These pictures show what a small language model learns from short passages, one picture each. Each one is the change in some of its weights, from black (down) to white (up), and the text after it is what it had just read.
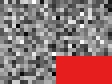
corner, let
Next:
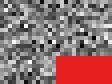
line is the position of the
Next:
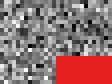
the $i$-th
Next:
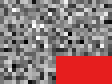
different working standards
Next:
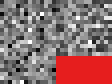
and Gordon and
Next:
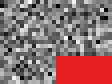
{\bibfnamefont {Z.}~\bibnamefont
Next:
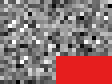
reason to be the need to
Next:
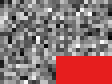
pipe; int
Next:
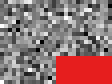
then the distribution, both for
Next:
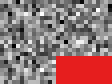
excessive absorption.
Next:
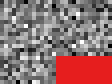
carry on flexible
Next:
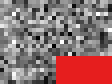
and improved this article.
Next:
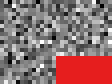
and external irritants
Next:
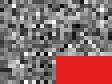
tartaric acid in
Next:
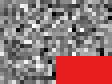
suited for large-scale
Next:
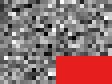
radicals. This
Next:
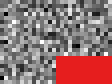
as use case How
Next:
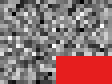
studies. The interfaces used
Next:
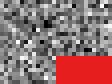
is perfectly
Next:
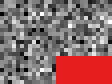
and Piene and
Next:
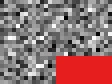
us are economists, we
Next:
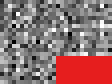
technique is proposed to improve the
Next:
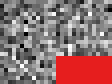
views, such as
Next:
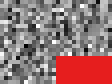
of the study led to
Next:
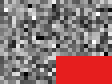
time and expertise to
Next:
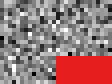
affective computing,
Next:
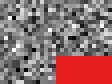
node potentials and
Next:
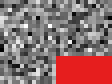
adopt the observational
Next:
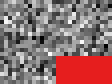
thank A. I.
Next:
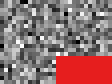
experimental research design, the
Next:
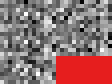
professional experience between
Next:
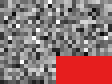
results will be presented in Section
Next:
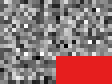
test these hypotheses.
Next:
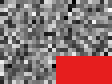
of knowledge in Knowledge
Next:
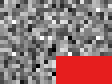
that large amplitude perturbations produced
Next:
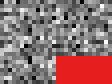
with the $L$
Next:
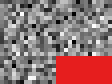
transverses qui
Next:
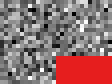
finite volume also suppresses
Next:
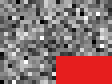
and G5-G4
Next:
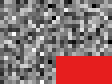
using spiked soil,
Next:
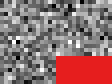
as a convolution with a
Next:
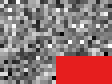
show quite clearly that
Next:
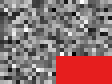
second requirement, in
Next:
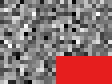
format and with full
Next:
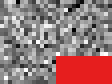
implementing the matching for
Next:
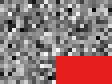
surfaces of plastics more
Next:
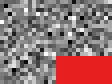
selection took into consideration
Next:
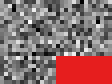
universities. This survey
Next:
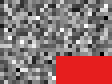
al. showed that in
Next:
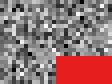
impurity in a metal
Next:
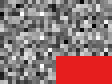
or optimizing uncertainties,
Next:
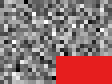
class of Abelian
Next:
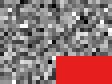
investigated the performance of different
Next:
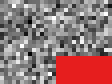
creates a very localized
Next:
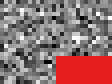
with lower level components in the
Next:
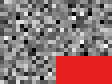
pertinent to
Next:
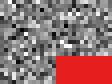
automotive company
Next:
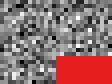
an online context. In
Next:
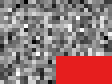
develop a data mining system
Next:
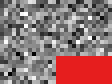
doublets) gives
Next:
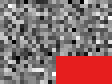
elderly patients with
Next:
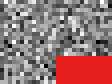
making it ideal for
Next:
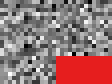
from the nearest known
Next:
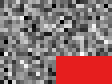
not interested in the details
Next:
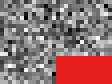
variables, we exploit
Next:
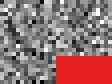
of study hospital.
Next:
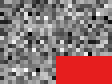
Rev. C {\bf
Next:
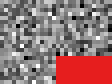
own decisions about
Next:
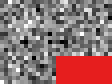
three storyboards
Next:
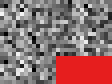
\equiv \beta +
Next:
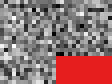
mention the seventh
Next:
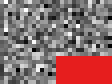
3rd and 5th
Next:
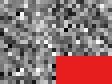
nucleation remain largely
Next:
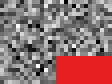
may consist of:
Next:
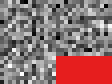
experimental challenge is background
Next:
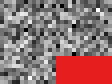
[30]. The scores
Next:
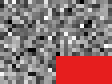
relativistic effect in
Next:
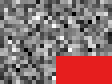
national and international literature,
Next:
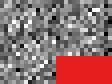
this paper we will focus on
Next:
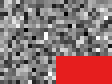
the state $X$ is
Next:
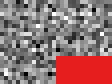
1.34 places this
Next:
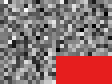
discoloration of
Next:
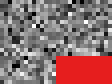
The drift-bands
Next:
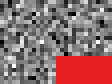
orbital basis, and
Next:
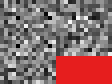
Queries To understand
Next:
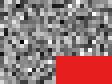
the need for multiple separately
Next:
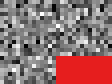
and the right to privacy
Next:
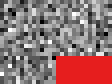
tools, including MPA
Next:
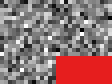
reported the heating performance of
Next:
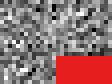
between both oscillators.
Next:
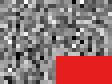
ratio of 1:3,
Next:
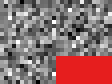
calculated. Fig.7
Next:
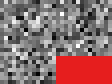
big brain. More
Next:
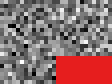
prerequisite for
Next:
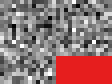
instance. These highly improved lattice
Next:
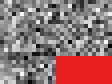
different applications. For a
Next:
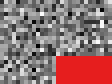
with the device. %
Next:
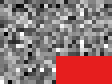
Table 2 shows that the
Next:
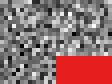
the liberation
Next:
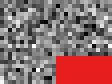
material may depend on temperature.
